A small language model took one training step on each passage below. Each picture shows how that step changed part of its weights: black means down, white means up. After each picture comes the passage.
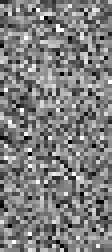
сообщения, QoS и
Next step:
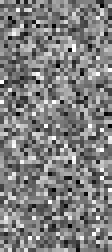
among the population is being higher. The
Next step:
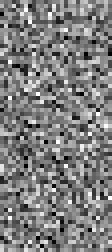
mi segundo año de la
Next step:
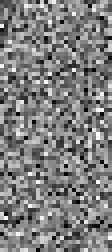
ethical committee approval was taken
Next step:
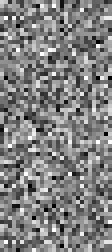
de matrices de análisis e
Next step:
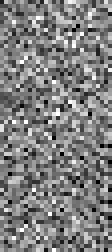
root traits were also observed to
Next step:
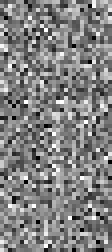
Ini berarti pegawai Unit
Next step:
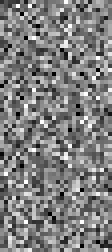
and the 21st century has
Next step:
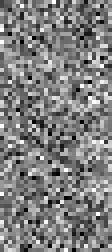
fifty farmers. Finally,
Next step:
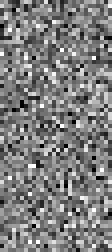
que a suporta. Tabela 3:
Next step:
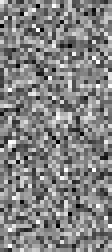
de acciones de tutelas las
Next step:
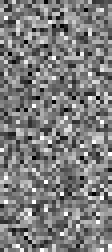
to follow what is new in the environment and to
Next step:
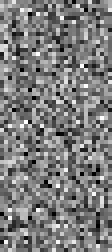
podem ter um impacto positivo na
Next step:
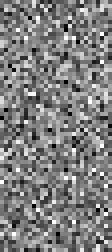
Sifatni boshqarish
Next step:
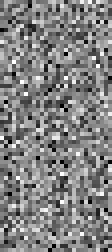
речи, аргументации и
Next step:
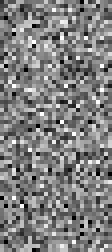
performance by detecting and correcting
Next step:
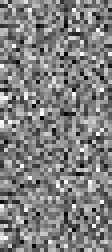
Interval and Non –Uniform
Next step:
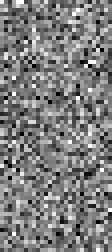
g‘oyasi sifatida talqin
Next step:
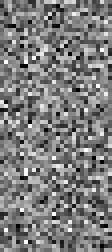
efetivamente da construção do
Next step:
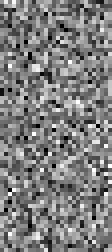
to reduce residential census.
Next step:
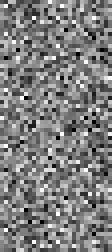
من غسَلتم عن
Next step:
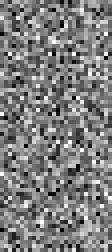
Antropológicas, UNAM,
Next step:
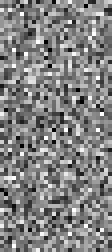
zu. Weil sich aus theoretischen
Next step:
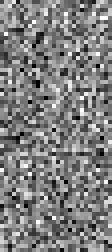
against the designed ablations:
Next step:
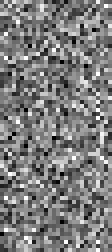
by, for example, reducing the
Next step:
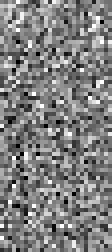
legal institution of public law in
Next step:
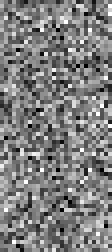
ANC, their approach to land
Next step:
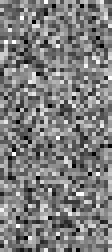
types of management decisions.
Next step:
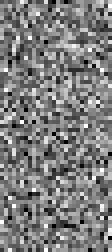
social science research. 1.3.2.
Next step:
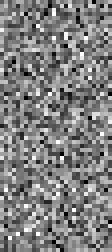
foi enganada pelo Ocidente
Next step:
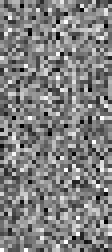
лечебных или научных
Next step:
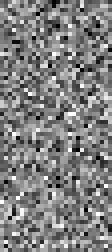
bosqich har bir masala
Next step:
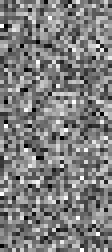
studying two landscapes from the
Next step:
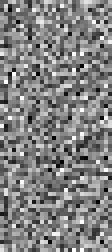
аппарата является
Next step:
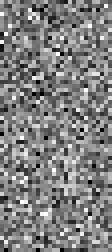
across three different time points
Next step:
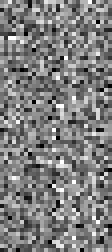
позволяют более
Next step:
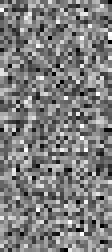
designed by M. Maahn with
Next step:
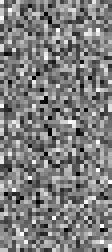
Author Dinusha Mendis,
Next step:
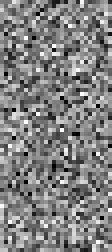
Forest. Celia and Rosalind
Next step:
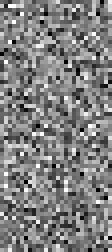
is. Met „Sociale economie”
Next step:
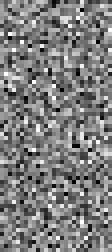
move Africa closer to
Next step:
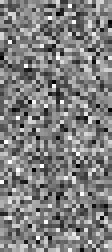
Universidade do Estado de Mato
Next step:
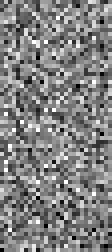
DA-WV – CTRL.
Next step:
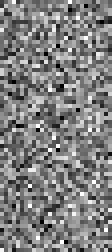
mais profissionais da saúde, para
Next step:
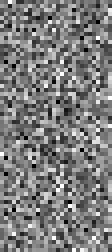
by the European Commission within
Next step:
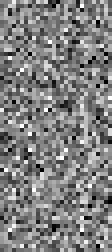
yuzaga keladigan asosiy
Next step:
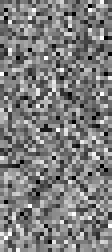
a positive effect on stock
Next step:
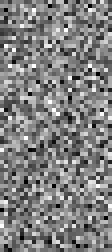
va potentsial terapevtik faoliyat
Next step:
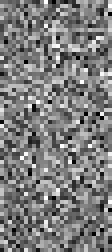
6. “Бухоро
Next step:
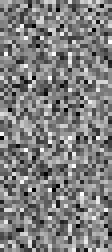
в перспективе может не
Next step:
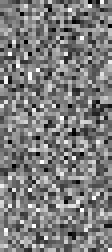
menjawab isu hukum.
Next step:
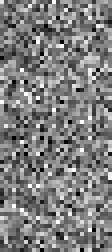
& Saúde. Campos dos
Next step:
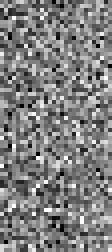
цифровые услуги,
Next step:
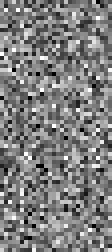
for the immune response along the
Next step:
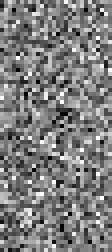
from the approach of a specific case of
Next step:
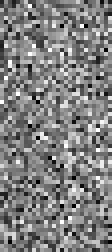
FRC are cohesive in water.
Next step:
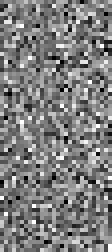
your system sudo curl -L
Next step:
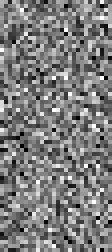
a compreender a realidade sob o
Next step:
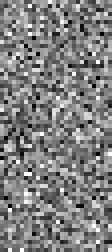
carbohydrates, which help
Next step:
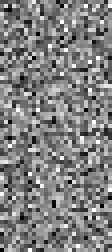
de 42 jours » est
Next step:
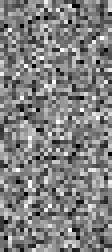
900 1. The names of the
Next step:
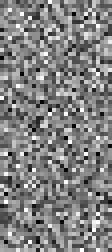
*Tratelli Tutti* and the
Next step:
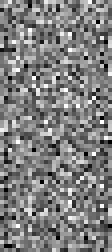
подкритерию модели
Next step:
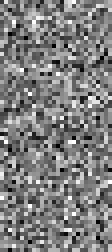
savaş sona erdiğinde
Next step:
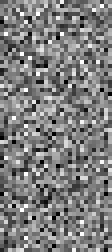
эффективно внедрение
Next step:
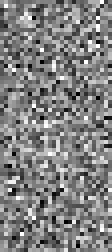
attributed to the presence of
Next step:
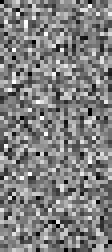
kompetentligini shakllantirish
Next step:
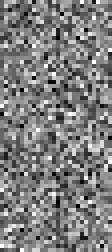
necessidade de que haja um
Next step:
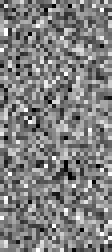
Survey VR-AR specialist
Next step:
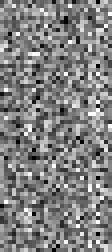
the head of the polity and the head of
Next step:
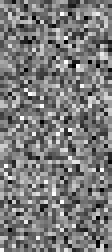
bolalarda bo'lmaydi.
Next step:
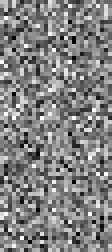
Total Mean SD VI SH
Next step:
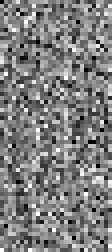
study. A lot of recent generative models
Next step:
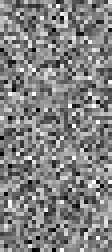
Oʻttiz kun ichida
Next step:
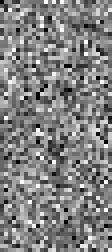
this context, *“Inflation is
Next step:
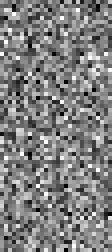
of similarly educated will pass for a new
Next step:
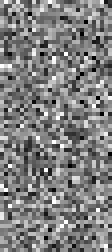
and productivity than authoritarian
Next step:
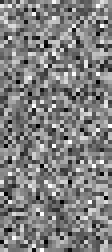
for adaptation to growing conditions,
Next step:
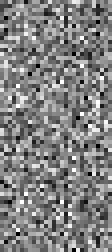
fenerleri imal etmiş olan
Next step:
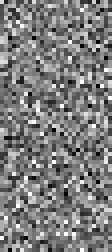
separately that the EU plans to
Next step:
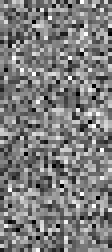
mapear os sinais existentes para 22
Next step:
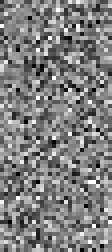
in Multiple Sclerosis
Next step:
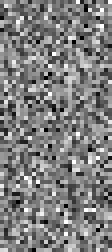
childbirth campaigns in
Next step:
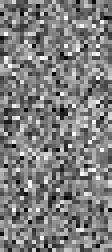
knowledge. I lost the honour of
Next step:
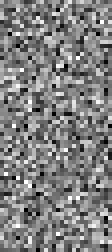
wellbeing of the host communities.
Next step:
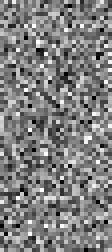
subsurface drainage of road
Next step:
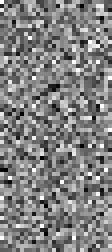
siyosatchilar tomonidan
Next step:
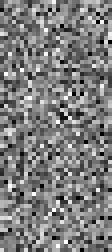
на рисунке 1.
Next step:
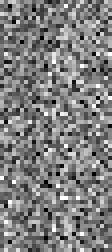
and positive semidefinite matrix
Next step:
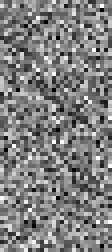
не встановлено [1,
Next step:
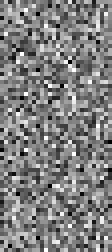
сельском хозяйстве на
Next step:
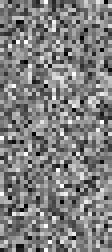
5,93 ppm, corresponding
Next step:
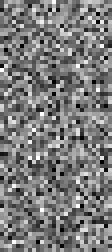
наук, професор,
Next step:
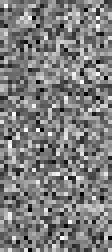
up to the PSM level. However,
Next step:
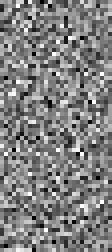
tashabbuslarni ishlab
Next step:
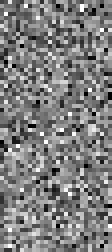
el estudio de los artefactos
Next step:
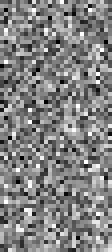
the development of the digital skills of the
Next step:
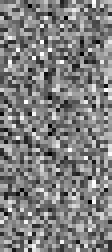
ani mai târziu, în
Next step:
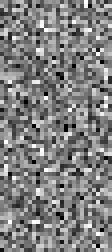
пациенток CIN II и в
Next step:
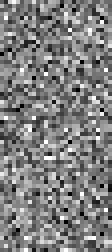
a study published in the
